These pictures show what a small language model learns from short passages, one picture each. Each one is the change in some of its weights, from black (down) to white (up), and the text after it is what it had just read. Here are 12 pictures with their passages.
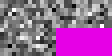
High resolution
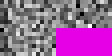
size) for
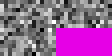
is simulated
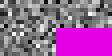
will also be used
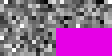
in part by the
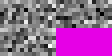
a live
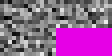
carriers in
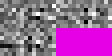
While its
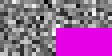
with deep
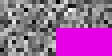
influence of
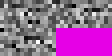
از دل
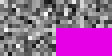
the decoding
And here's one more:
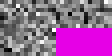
be used as for
